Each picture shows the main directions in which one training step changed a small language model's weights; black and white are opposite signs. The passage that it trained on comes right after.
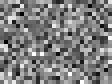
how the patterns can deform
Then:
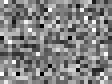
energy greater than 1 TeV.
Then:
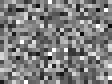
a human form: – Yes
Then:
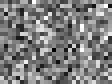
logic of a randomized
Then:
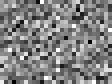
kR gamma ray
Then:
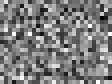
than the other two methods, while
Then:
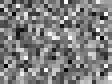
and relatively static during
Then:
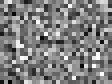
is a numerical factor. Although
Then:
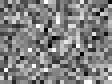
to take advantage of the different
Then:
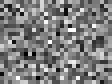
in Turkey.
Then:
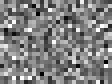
expenses towards medical
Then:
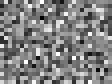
lactic etc., are produced in
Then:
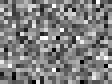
categorized the various theories
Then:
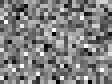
with visual impairment in the
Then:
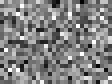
length of the payload
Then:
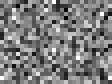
fit the shell width. We
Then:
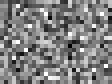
$a,b$ numbers
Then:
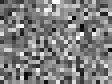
phase diagram structure. The basic
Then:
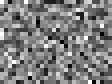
be made. For the intermediate
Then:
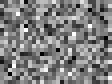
device, and finally transfer the
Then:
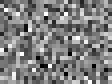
both on the disease progression
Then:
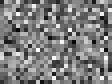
+ 1$ variables such that
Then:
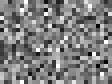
considered the first attempt to
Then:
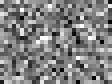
bounded from below, and
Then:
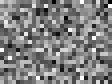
separation distance. Note that this
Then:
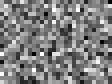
CONCLUSION In
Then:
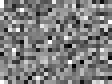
submission type, to come
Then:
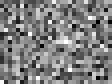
time-series data.
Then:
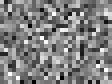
in the vicinity of
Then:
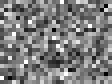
\end{figure} With this
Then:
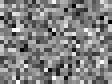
secondary fields), ranked
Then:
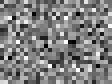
Then some value $v$ is
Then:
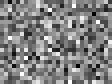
clines and to promote the
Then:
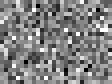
ResNet50 show promising
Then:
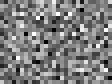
quark matter at extremely
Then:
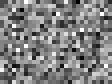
duplicated hours
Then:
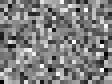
with the growing ecological
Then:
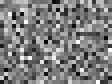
set of states $\{Y
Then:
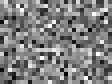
experimental design, to evaluate the
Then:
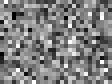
states along the $z$
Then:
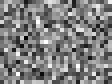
has been carried out in
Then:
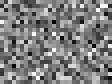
bin without sacrificing
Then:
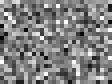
map (existing)} &
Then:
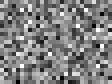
generated (or suffered)
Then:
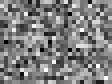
and is conflicted, some
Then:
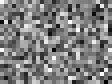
conditions for the separability of general
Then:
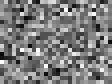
The UTAUT is
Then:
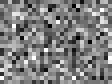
measured and constrained, and
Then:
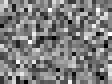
realized and perceived
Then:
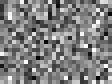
\section{Conclusions \&
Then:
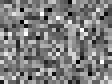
cash is trash 2.
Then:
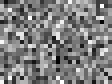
the anode reaction is while
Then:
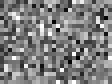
acquired geometric phase.
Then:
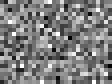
the overall group, taking into
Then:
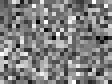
$\phi(t)$ can be
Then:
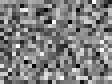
upper limit of the strains
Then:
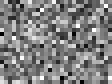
Weak public services, online
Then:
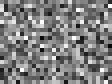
first two Pauli matrices
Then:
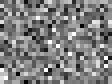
were grown on complete and
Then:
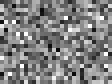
intrinsic mechanisms due
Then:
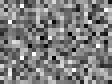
time when the system ends up
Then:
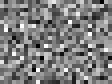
plans. Because the
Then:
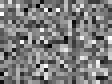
et al., Phys. Rev.
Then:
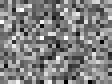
the Creative Commons
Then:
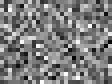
in the previous section, is the
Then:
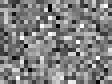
moisture remains elusive
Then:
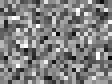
to evaluate and compare
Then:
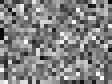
in AliEn} A combination
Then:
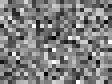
unit. For a given user,
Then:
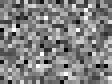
this area read pesticide
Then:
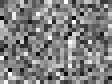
respective value of the parameter to
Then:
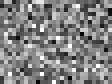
the relative socio-economic
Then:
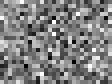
overall best fit model (a thermal
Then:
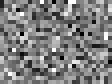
2, \cdots$). Since
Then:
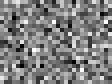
higher spectral resolution down to $\lambda
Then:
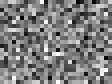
cameras appear to have
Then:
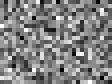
inverter (VSI)
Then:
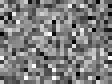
reprocessing of flux from
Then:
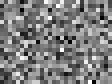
analyzed in order to explore
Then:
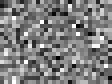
data from in-depth
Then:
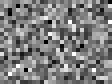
optimal range alignment. The
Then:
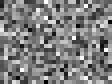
functions. To overcome the
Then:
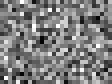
occlusion can be applied in
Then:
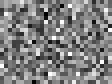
$f_0 \leftarrow
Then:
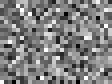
been successfully explained by
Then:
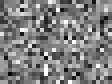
an age-long method used
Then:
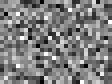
surfaced online on
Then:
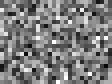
equation for area: multiply
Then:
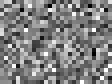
patients with comorbid
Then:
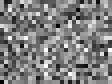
the reflection is approximately
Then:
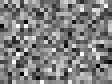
addressing diverse learning needs,
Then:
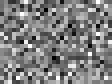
This work demonstrates the power of
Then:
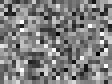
BN, made from the dataset
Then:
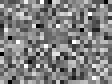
was emphasized that quality had
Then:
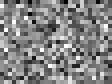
we add a particle at regular
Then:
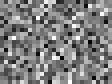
find out objects likely to be
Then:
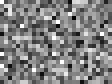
from SEEP/W.
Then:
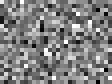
soil samples of the fields which
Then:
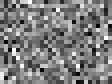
client is interested in
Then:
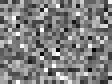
these classical results and provide with quantum
